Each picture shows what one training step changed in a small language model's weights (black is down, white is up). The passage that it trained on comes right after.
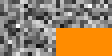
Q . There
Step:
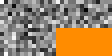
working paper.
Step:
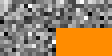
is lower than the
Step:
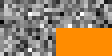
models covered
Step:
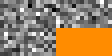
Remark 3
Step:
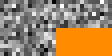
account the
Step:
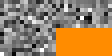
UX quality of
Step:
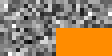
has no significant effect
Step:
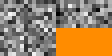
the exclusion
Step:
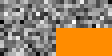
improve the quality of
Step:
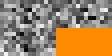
analysis, a
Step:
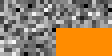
activity in the
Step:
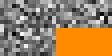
contribution of
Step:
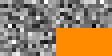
homage to
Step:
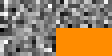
were collected.
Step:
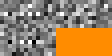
responses were
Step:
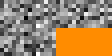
activation function,
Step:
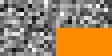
Potential impact
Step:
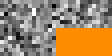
and aid
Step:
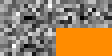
that can be
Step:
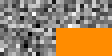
suggest that the
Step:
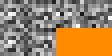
the development of
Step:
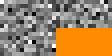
present study.
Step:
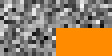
and significance of
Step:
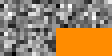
cycle C
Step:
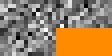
for advanced
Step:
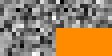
optical thin
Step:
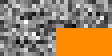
of Fractional
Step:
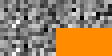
learn the research
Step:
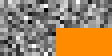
and R.
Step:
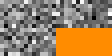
(range 30
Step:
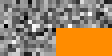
covered the
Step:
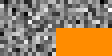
- Severe
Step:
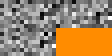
national cultural
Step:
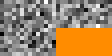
pests or
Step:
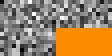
to remove
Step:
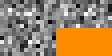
technical analysis,
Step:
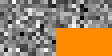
first, optic
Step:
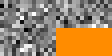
neck C and
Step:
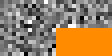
your reading
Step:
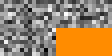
the possibility of
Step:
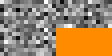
effects of these
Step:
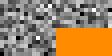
India (present
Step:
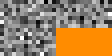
respect to the
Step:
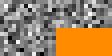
is not significant in
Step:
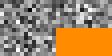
air, and
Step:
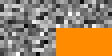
their presence
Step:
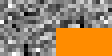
them. On the
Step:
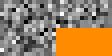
are the possible values
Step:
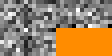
the load
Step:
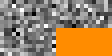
of society
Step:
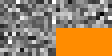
demonstration of
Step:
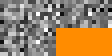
employed in the
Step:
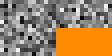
needed, which
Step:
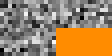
image representation
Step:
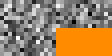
and Research
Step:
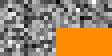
the possibility to
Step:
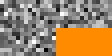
points of significant
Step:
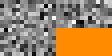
national expertise
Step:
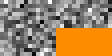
in media”,
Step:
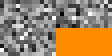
historical and
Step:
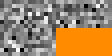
achieved and the
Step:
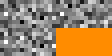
findings of
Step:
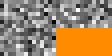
concentration and
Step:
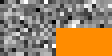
future movements
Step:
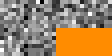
by the completion
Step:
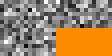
features of a
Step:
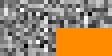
constraints on
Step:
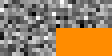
these voltages
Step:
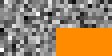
can better their
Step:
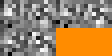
accuracy values for
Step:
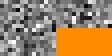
way as the
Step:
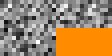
and applications to
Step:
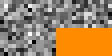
is formed
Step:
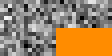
to note that
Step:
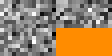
in regional economic
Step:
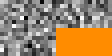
between the state and
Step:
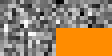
melody and
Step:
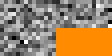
the double
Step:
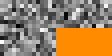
of this study are
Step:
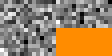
the marginal
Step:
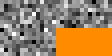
of bias;
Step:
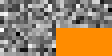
experimental group was
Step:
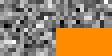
function of the
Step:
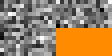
this concept
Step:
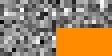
lower electricity
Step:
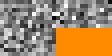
and put their
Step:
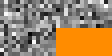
limited by many
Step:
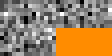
five user
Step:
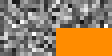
F1 score
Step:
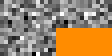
levels as well as
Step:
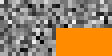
contact with
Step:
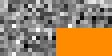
has shown that some
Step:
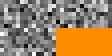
be still
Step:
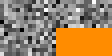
effect should be
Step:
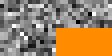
second step is
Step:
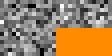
death in less
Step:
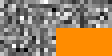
the inputs
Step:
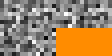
such as the
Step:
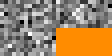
woman who
